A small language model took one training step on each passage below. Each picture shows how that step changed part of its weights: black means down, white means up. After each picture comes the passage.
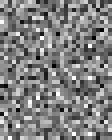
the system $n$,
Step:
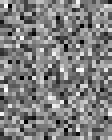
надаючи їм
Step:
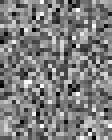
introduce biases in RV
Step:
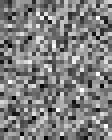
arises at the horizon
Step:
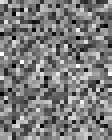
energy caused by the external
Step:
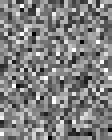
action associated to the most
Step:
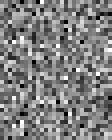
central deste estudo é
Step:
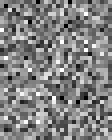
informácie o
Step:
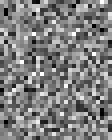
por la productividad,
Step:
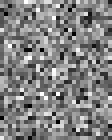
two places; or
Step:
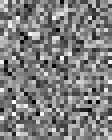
mumkin. Texnik tahlil
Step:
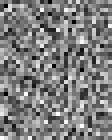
de pesca comercial
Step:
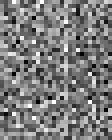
D. Mahalla
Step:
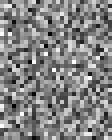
not present this work because
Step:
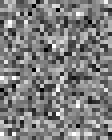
making a parameter such as
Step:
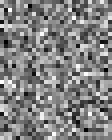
velocity and producing large
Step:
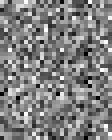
to replace the Pauli
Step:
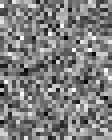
by the Phoenix
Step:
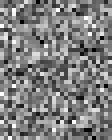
with a very weak topology
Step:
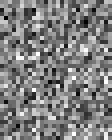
physical. Finally, in the
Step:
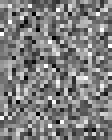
a non predictable way,
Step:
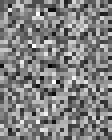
sunt pure, și
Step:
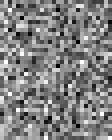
of fine-tuning
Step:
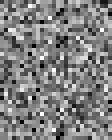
rotations around X and Y
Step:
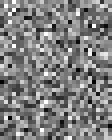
va mafkuralar
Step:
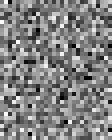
outflows are present,
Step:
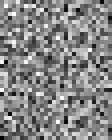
the unperturbed constant
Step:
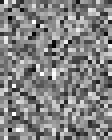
public key based homomorphic
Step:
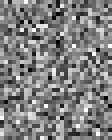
fails to recover the true
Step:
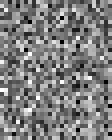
electrons have some mobility,
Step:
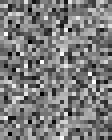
Pedagogika fanlari
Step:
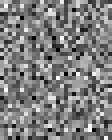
нарушения у
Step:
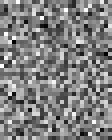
and delay ratios of
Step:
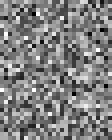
without consistent considerations of radiation
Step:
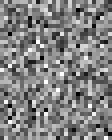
including ram pressure and,
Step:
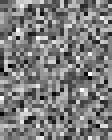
of opinion, as well as
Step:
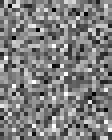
C symmetry restoration,
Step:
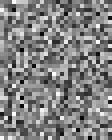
a flat top of approximately
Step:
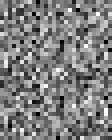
calculation remain valid when fluctuations are
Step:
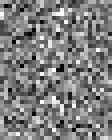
ta'lim olishi,
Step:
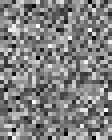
in Sec. VI.
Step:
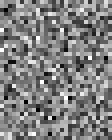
No obstante, la
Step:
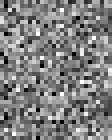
& Connie,
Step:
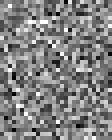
internet araması ve
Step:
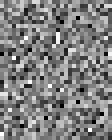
order of $8\pi
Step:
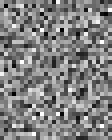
una acción personal. Es
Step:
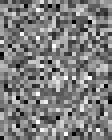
apenas na redução
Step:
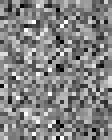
$x^\prime i$
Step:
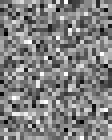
pomeron in
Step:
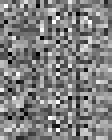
interage é possível
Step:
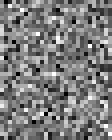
how the Budapest
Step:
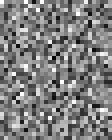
Se ajusta a
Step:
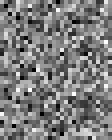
consistent with the assumption on the
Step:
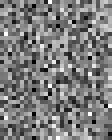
які зможуть
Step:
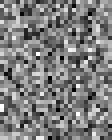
first approximation. This will not
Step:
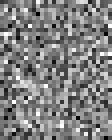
jamlangan paxta
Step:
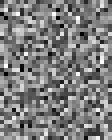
of the quasiparticle approximation
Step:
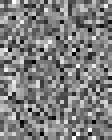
and META detectors.
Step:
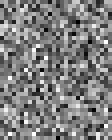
the Pauli limiting
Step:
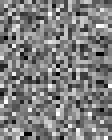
el intercambio
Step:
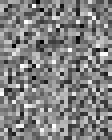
fand z.B.
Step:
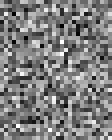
until it meets another
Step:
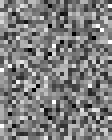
that this term is the direct
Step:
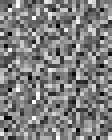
einer Zeit, die
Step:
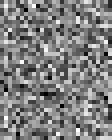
quantifying each device's proportional
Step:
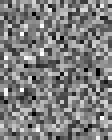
и низкие значения
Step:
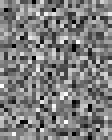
que las poblaciones
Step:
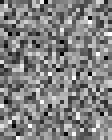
It might be that "our
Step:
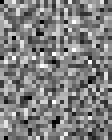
formula $\beta_1
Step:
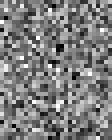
intrinsic variability of the
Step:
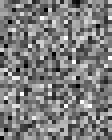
survey systematically during many years
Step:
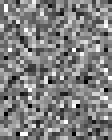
we examined the BPT
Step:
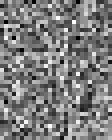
lack of lateral momentum
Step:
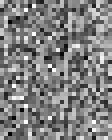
Hagel considerada
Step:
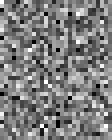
somewhat further reduced for
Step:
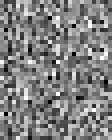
„a avea
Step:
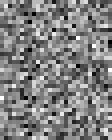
жан жоқ
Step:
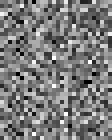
\citenamefont {Arun},\
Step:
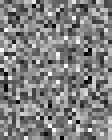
Inlet is a narrow
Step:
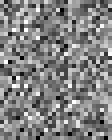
saat gugatan
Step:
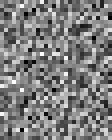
improvement. In
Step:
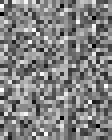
near 320 K is due
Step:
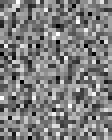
te verklaren,
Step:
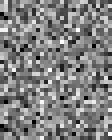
60]. Изучению
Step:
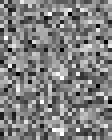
and positive masses from a
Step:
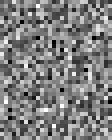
drive frequency again from this
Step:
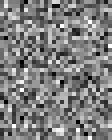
emission in a single stellar wind
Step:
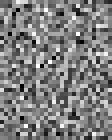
kelsa er deb,
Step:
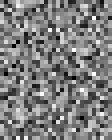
of disorder. In the
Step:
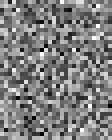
fully connected neural network.
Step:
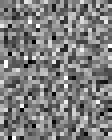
promotes facile development
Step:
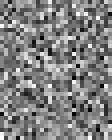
As we move from higher
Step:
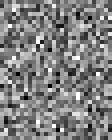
increases and falls within
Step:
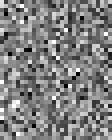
ordre peuvent
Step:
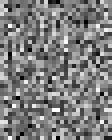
the correlation holes since
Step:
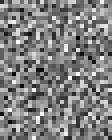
P. Ribeiro,
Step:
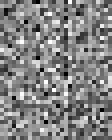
nulle part la main
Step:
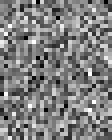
\downarrow} (A)
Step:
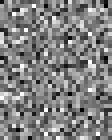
A manutenção da
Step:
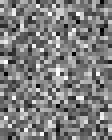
као одлични
